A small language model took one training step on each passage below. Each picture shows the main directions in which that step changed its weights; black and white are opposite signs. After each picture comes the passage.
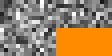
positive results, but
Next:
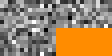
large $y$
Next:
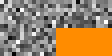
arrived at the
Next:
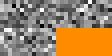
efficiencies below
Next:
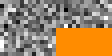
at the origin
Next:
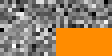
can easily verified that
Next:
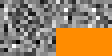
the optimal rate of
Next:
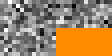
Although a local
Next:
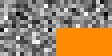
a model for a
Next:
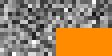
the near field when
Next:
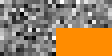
that in pure
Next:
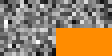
The CPV phases
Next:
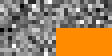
and moment ratios.
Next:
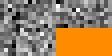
symmetry (which is
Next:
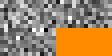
the $\gamma
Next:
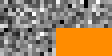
other oriented to observe
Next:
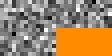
of learned
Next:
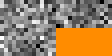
infinitely large
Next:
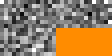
that we can treat
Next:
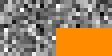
field along the local
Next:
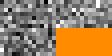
further rinsed
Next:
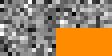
La$, then
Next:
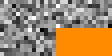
be geometrically
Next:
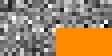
$\gamma >
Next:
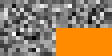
to give the pure
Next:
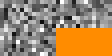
to the local behavior
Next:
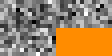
many other instances.\\
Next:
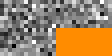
in detail in the
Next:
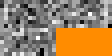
the nontrivial chain maps
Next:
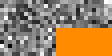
a power series in
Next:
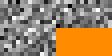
preferences and
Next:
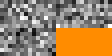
information in a
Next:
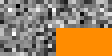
The setpoint is
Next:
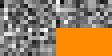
the periodicity in
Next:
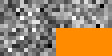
16 subgraphs
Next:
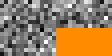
one parameter is
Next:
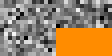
Special thanks are
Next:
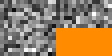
of the early
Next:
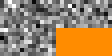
these numbers and
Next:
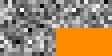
pattern of an event
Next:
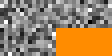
obtained the stellar velocity
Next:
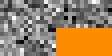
$\beta$ of
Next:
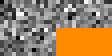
development of a narrow
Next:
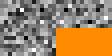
from other surveys and
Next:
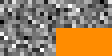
Matter Phys.}\
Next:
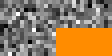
Consider the subgroup
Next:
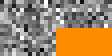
is compactly supported
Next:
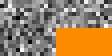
most of the
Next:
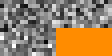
the corresponding second
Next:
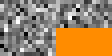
If the late
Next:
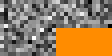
with suitable block diagram
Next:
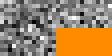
Course given in
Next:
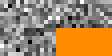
K \times
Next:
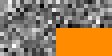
correlations between invariants of
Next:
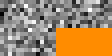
unique solution of
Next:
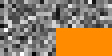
be the corresponding empirical
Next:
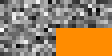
such that $\deg
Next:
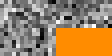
of a matrix model
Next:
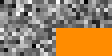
xi} gives
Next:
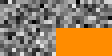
Einstein's field equations
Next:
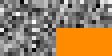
bound, beamforming
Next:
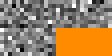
corresponds to the middle
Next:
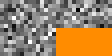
between adjacent two
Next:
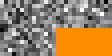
show that there are
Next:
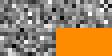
our theorem fails
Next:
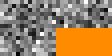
diagonal part does not
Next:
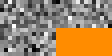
precisely, there is
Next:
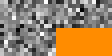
potential as in Proposition
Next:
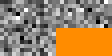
A. Under no
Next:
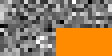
short exact sequence
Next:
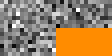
depicts the
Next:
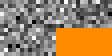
explicit or implicit Euler
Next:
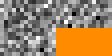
by marginalizing
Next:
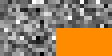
here. However,
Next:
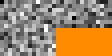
we have that \[
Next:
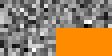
over $k$
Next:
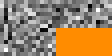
and the group inverse
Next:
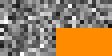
be a real
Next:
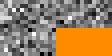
configuration) or
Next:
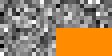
null foliation.
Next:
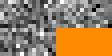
rank equal to
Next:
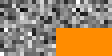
fluctuation theorem
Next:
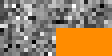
define a function
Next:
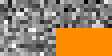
analysis of the events
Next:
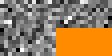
We then use the
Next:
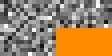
with gluonic
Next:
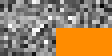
\qquad -
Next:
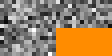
be a very
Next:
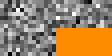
about the solid
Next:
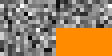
During the
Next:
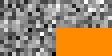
From studies of
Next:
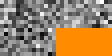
a total of
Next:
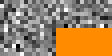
at the time,
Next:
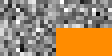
However, among the
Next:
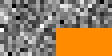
action satisfy the
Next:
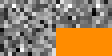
to optimize the
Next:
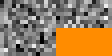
is the union of
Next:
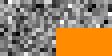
signals before masked
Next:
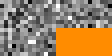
by the increasing ratio
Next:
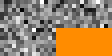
device. It is
